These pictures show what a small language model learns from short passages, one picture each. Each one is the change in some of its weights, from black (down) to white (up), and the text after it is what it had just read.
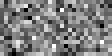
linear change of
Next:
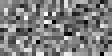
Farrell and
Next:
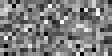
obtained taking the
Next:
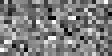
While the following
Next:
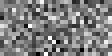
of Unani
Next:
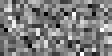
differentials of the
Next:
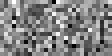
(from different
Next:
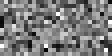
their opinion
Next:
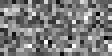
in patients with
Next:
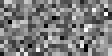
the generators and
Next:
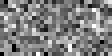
A new pest of
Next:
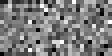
logarithm problem
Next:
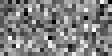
with Laplace
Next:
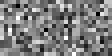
largest degree
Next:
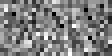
a variety of
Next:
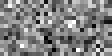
in the *B.
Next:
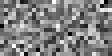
R$ has the
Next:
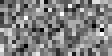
Then there exists a constant
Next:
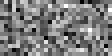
cluster algebra.
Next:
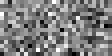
the initial condition of
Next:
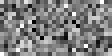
Phase field approach
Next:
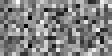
\medskip \noindent
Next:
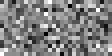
V$, which we
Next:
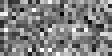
if we prove that any
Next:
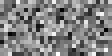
> 0$ and any
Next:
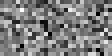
obtain a direct overview
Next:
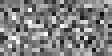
and add the
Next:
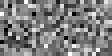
points (the line
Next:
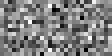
for datasets
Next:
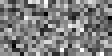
of personal
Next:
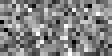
strains of
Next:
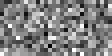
which has been further
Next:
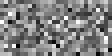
increase may be
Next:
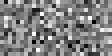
$x$ in the
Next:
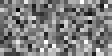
concentration of
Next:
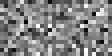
- Pressure
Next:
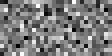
3 strategies
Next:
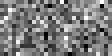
adapted to
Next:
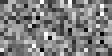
algorithm is not
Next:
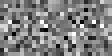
We keep the
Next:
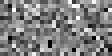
on the Lie algebra
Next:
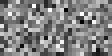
set $Q\subset
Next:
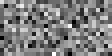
} The proof of
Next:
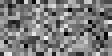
only considered process.
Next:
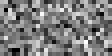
project. We
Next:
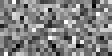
with the alternative
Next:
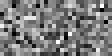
whether or not
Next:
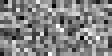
J by the center
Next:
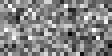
few classical
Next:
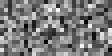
w_l \leq
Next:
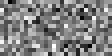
finite subsets
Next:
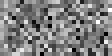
to assure that they
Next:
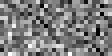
hand, this class is
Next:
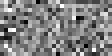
the referred
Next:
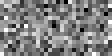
to Eqs.\
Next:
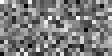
the material was
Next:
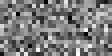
the phase
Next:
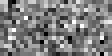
a free parameter
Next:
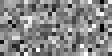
Consider the
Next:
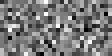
and Solid
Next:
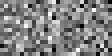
to be positively and
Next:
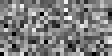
AD in the
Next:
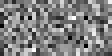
phrasal analysis
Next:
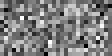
requester from
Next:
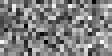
P_i \in
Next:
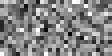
Improving the
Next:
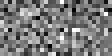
fraction expansion
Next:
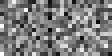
K$, and let
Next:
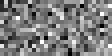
semes of
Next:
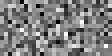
relevant form
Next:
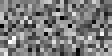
or logo may
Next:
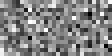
Nov 3 Init
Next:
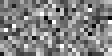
H(\lambda)$. Let
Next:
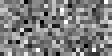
the migration of
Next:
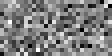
the binary
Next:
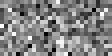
this idea, we
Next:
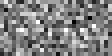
expensive control
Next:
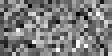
functions, projective
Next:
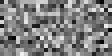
more than 26%
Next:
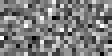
Namely, we
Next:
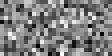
are defined by \[
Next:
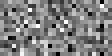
At the Global
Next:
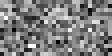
$\psi \cdot
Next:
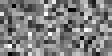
and Polya
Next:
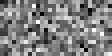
$\varepsilon_2 $
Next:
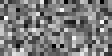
of action.
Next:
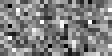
critics of
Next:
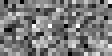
one boundary of
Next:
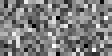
the most suitable
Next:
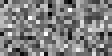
side effects in
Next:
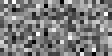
unlike the
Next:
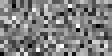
the RMS
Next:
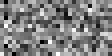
prove that $\mu$
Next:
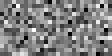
2$ consists only
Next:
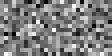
The subdivision
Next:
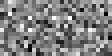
said and done
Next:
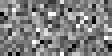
with the transformed
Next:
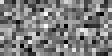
year t q
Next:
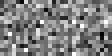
a federation
